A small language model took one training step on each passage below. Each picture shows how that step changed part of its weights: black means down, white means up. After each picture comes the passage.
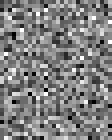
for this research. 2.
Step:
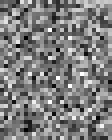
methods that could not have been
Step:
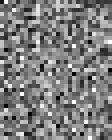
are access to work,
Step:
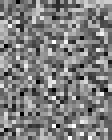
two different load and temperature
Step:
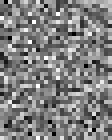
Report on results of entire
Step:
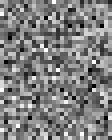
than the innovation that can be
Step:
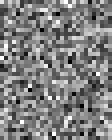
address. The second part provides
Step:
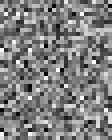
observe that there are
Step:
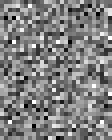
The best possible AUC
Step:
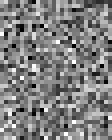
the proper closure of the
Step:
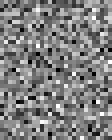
also classify them into different
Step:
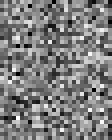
code developers is that they
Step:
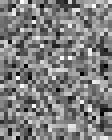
essential, therefore, to review
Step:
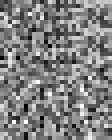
name can benefit from the
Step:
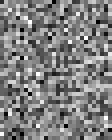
at farmers'
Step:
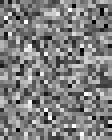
ethics awareness especially among students
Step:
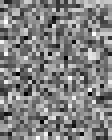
network to support regular community building
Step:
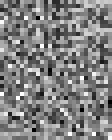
individuals from proper treatment until the
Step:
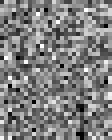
low variability of the
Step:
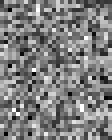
in the face of changing
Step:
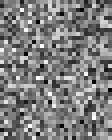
deposited in LP
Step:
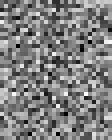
time through collaboration and
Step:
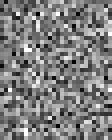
Sciences India 1931
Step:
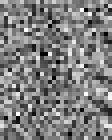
efficacy and lessen
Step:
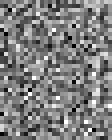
of weaving cloth and
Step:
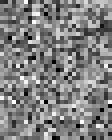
of state that they add political
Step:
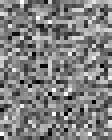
as a particular crack
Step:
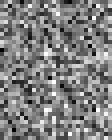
"let go" control and
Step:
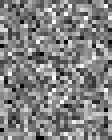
the peak recorded in 2010.
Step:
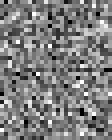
symptoms. From a
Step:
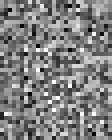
[7]. The water in
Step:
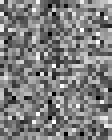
25% of all trees
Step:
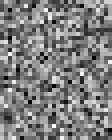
generally included (see
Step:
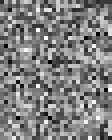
in the synthesis temperature is
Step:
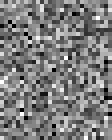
at a wavelength of
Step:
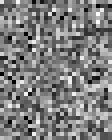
of the gas washer
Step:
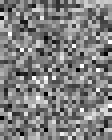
indicating that they contribute very
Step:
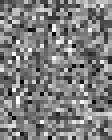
transform our world with the
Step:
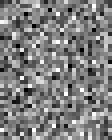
The Internet of Things
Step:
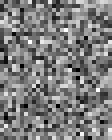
hypothesis is always positive, and
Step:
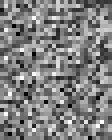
J, Zhang
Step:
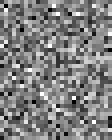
Chabahar port
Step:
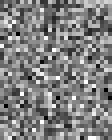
estimation results and to
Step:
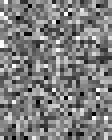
and 40cm), also
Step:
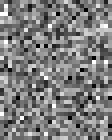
or harmed. It is
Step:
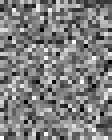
revealed to produce far enough
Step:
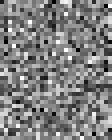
for commuters living
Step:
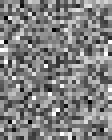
AMH was positively
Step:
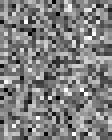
dryer is developed based
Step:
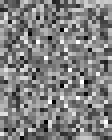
creating a more vivid
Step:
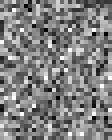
and answers in the
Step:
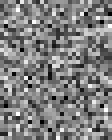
weight gain at 8th
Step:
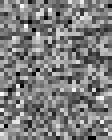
can be roughly
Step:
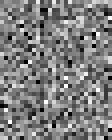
of a vaccine for
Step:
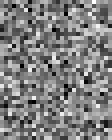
typical, intended target
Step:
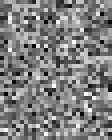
3. Time course of
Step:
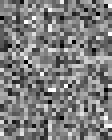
at a p value <
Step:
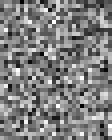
the control group, the increase
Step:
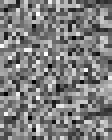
learning, academic research and
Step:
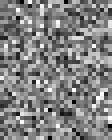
ethical approval This study
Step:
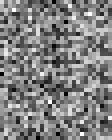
original sequences, using
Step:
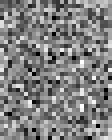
deeply into the network
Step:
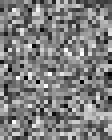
has been reported on the response
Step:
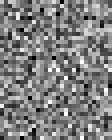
I had a contract with
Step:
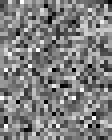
norms that requires firm
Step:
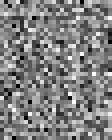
6'th framework
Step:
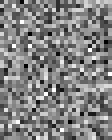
Smart energy management
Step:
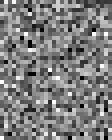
and random sampling, were evaluated
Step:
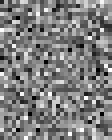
to supervision, job
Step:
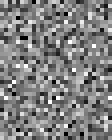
the virtual generalisation
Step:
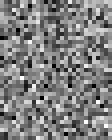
supporting organisations,
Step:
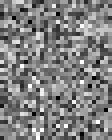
interest The authors declared
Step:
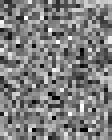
numbers in the field of learning
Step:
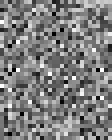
minutes from 0.60
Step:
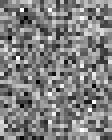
used in a proper ratio to
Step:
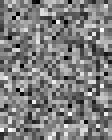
to illuminate the
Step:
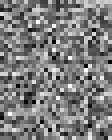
which would have helped in
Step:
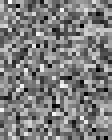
serious complications of
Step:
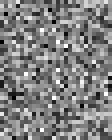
rare congenital condition
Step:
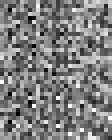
of the data obtained from the
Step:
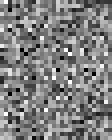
the majority in the
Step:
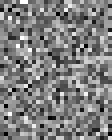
juice, as per
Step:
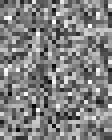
gifts. There was
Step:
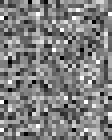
the instability can be
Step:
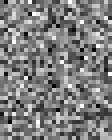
in Micrometers
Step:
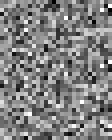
map short messages from
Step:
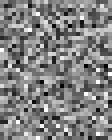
And, because both government consumption
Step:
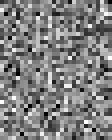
for toxicity testing
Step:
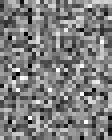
of 18 people: 1 –
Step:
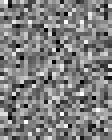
the end, 1000 questions
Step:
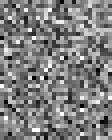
least, ARDL
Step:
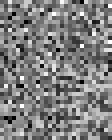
Psychosis is
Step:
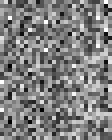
of the oxidant like
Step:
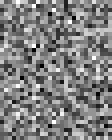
tempo between 70
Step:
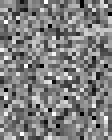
“switch off a
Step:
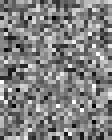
given to those living in
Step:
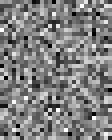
& Wulandari,
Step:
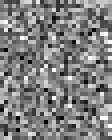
input power and for the in
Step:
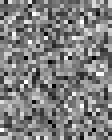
From the results of
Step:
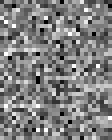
page visits. Figure
